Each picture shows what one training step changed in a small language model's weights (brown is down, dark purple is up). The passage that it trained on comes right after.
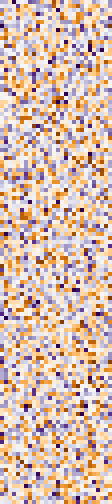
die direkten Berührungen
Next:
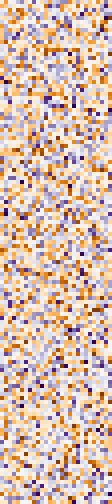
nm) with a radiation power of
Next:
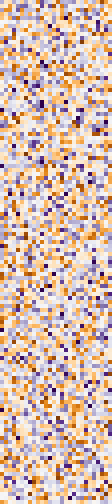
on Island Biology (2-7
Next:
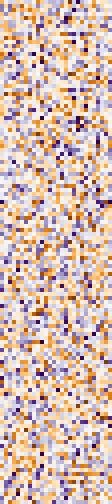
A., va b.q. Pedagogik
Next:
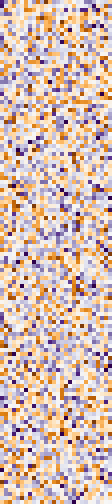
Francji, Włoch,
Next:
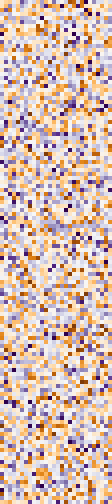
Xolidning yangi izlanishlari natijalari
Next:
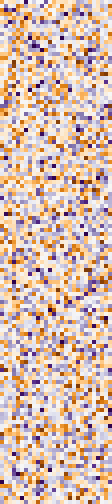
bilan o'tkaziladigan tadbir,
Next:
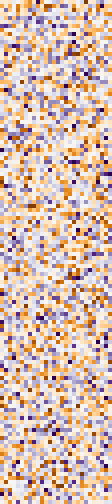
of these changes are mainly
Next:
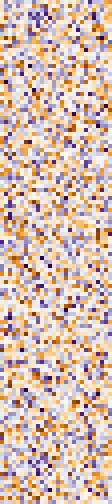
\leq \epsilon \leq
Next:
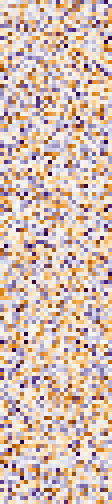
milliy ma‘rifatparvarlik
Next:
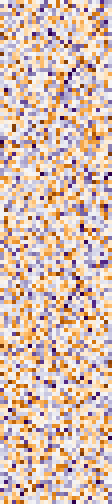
deel der administratiekosten is
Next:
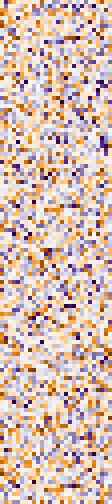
como uma saúde integrativa e preventiva,
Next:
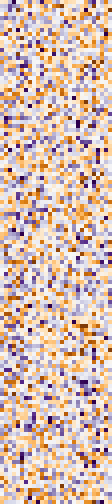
Esto implica no imponer ideas
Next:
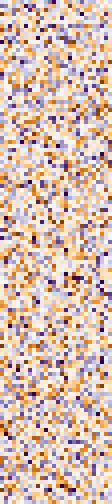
así como la rigurosidad formal
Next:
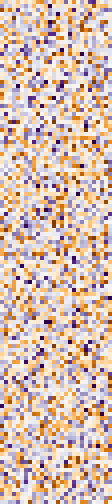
belgilanishi K_t qiymati
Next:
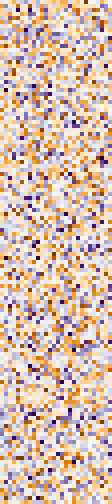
le logiciel serait capable de
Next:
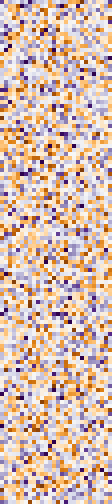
Morelos, uno de los
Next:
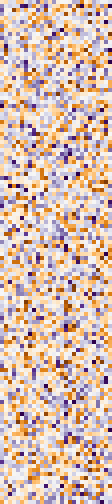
509 s. - Aksenov I.
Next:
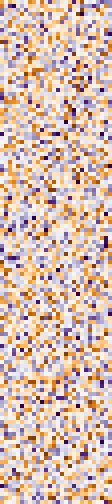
оценку с принятием в
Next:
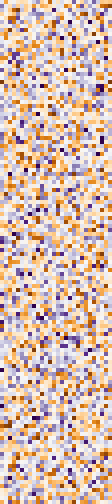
Produção, da Secretaria da
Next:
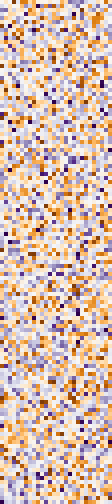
perubahan - 9 Seberapa
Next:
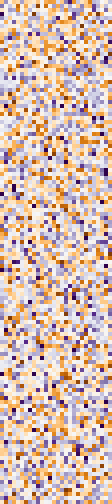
zrzeszały małe
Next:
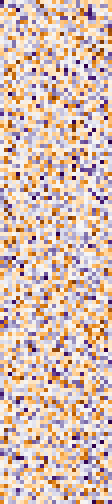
la Grande Guerre ? C'est
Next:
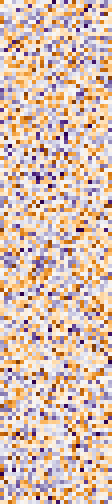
models are analyzed. It is
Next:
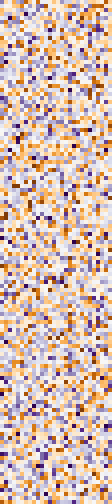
терміна «класифікація»
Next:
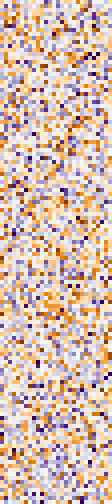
Japão em 1911, mesmo ano em
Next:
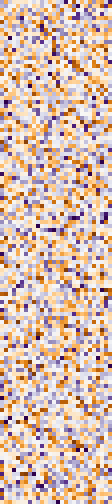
Bunların yanı sıra motivasyon
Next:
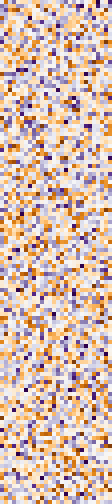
desain web statis memiliki
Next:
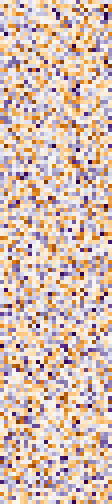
o primário. Todas positivas e
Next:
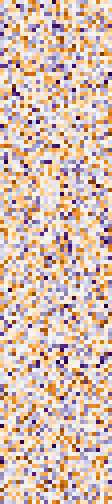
3. Shodiev, B.
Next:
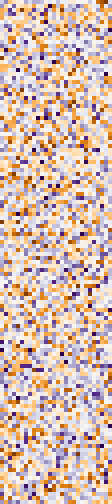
(2001). Digital Natives,
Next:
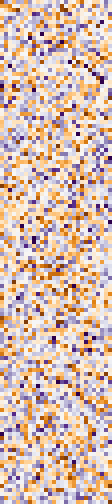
de les faire accepter par le
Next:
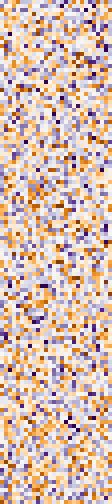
(E: esmectita, Q:
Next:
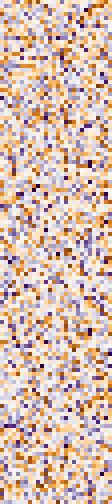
процеса на теренна работа,
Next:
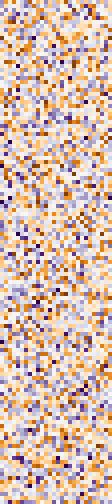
wichtigsten Aufgaben für
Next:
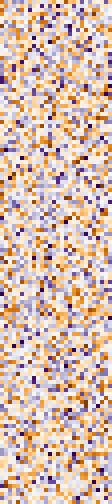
hisobiga, undan keyin yana
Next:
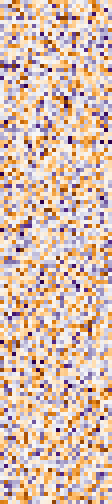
в компанії стає більш
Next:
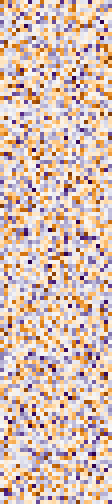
saylovi joriy yil may oyida
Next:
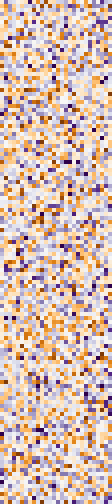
tenga acceso a recursos y a
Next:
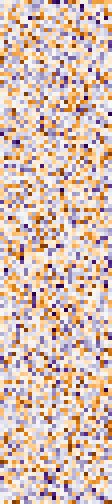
запомните его, это ваша
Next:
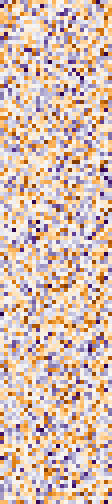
таъминланади. Чет
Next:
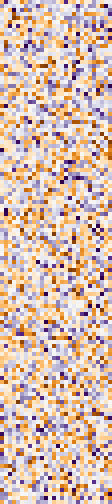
Največ različnih
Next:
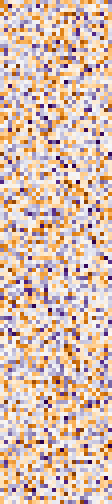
с рынка труда в
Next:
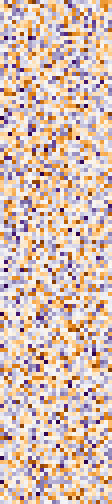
shuningdek, bajaradigan operatsiyalari va
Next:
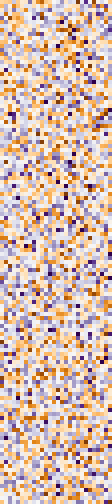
процессе его применения при решении
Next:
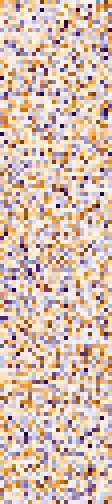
волевой контроль над
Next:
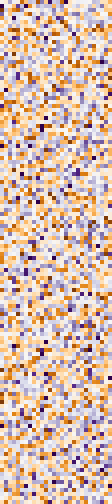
como también el logo de la
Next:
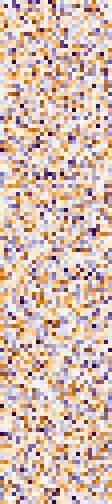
vendeve është
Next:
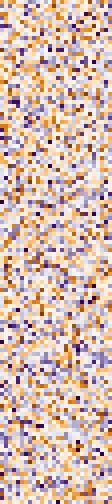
reporta como positiva (>1 200
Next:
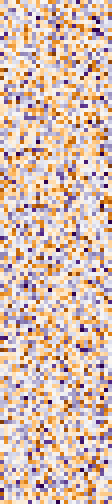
the spiritual environment in Uzbek
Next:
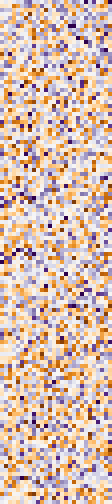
Labfront/UEMG, 2025.
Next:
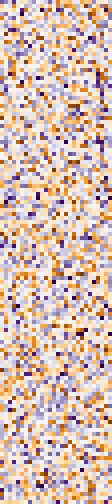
capability, toughness, limit
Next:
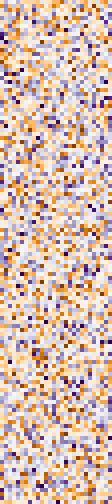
highest quality of human character.
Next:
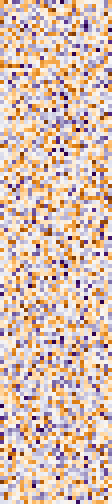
S. Kowalska, J.
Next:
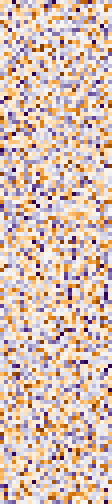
позволяющего делать
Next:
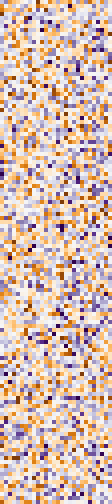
- Generar Plan de Proyecto
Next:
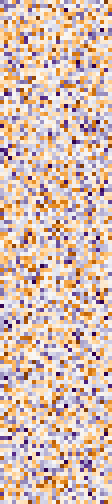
به خطر افتادن
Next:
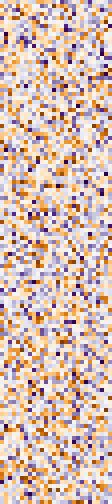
Қизларда юқори
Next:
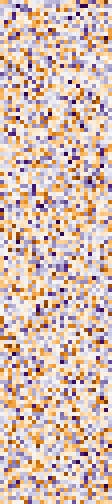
o processo pedagógico. São Paulo:
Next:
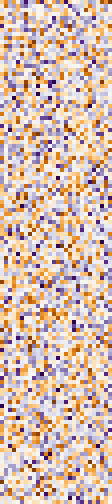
texnologiyasi” kafedrasida professori,
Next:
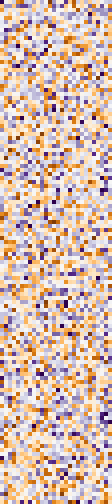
Informado. Formulario de
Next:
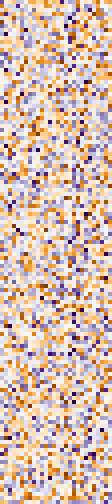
учун масофавий
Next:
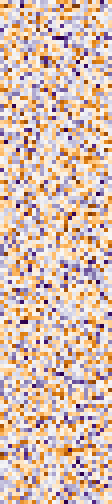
Fähigkeiten im Vergleich
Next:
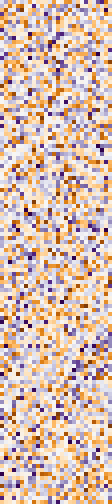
yo rost yoki yolg'on
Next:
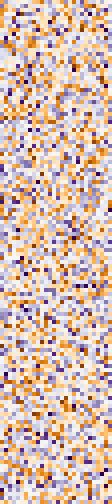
de casos no necesitan ser aprobados
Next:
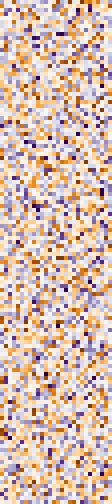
paradoxalement comme la plus pauvre
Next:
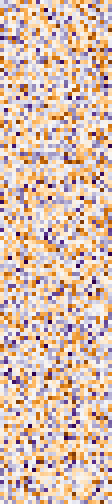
muhim omil hisoblanadi. Tajribalarimizni
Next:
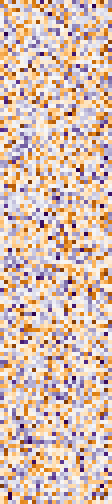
маъно бериш учун сўнгги
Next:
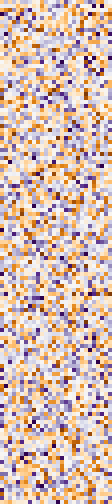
RN, Sahlgrenska
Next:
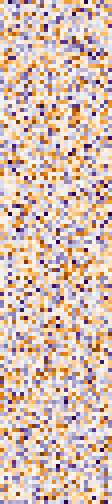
признать отрицательной,
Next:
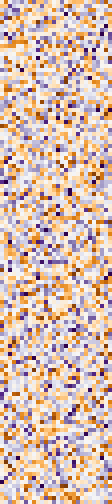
прикладів, презентаціями та
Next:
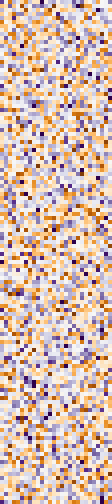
кодексига ўзгартиш
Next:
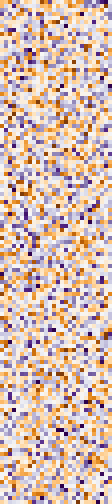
временем и цифровыми
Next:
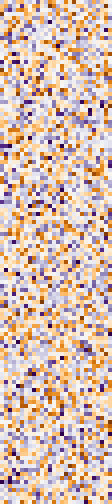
um texto não se limita à tarefa
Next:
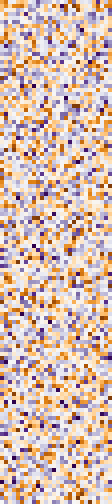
matnlarni tushunish emas, balki
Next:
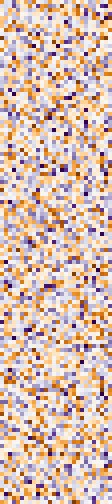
gerektiğinden bahsetmek
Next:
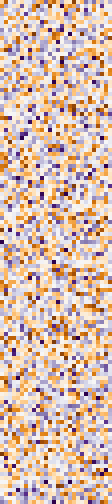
Так, клиенты в процессе
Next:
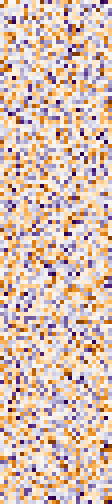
некоторые форматы, что может
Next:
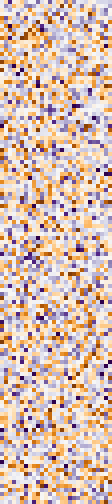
in the field of healthcare are
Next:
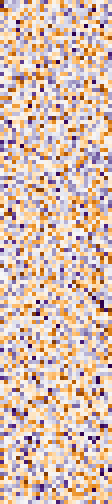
jóvenes no les interesa. Por
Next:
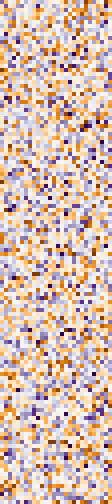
определённых параметров технологических
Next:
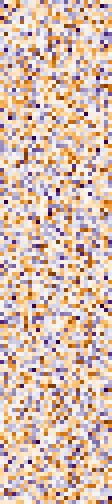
средство деятельности [4]. Для
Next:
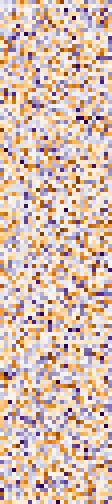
average value in the group was
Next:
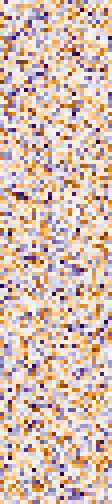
aqliy faoliyatini rivojlantirish ; - individual yondashuv va
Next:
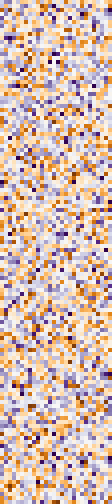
necessários, configurando, assim
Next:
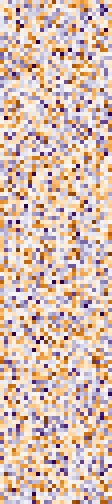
Dynamics. *Journal of
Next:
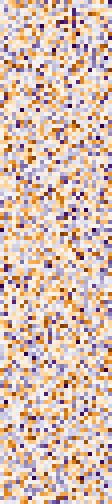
klem sehingga tidak
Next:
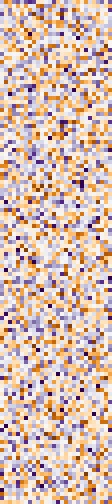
youtube termasuk anak
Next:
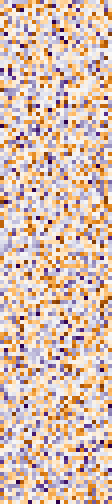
egallovchi psixik jarayonlardan biri
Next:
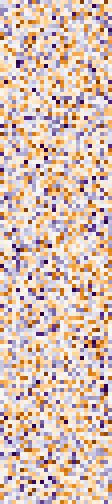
los tres momentos abordados en el
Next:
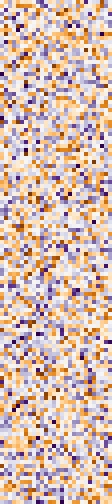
cual llegan los datos obtenidos
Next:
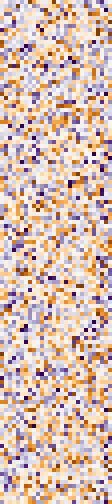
learning effectiveness assessment
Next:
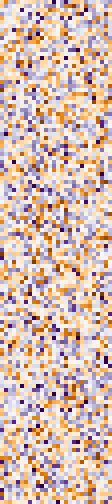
Economics, First deputy
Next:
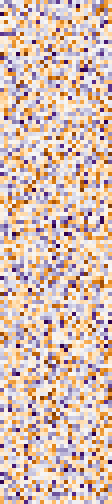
que envolvem os alunos a criarem
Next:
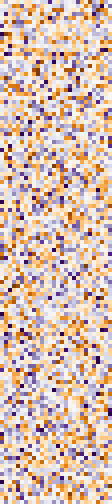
bo‘lishni, yaxshi
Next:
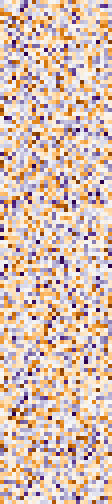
Whitzman C., Higgs
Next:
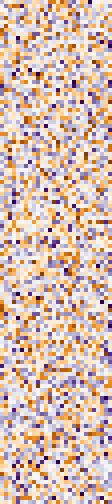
и сотрудники старались
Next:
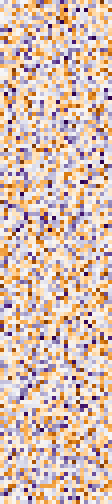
известно, что в развитии
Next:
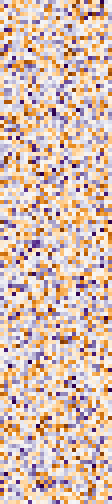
o coral, ora uma flor,
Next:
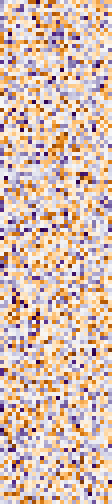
non só implica coñecer as
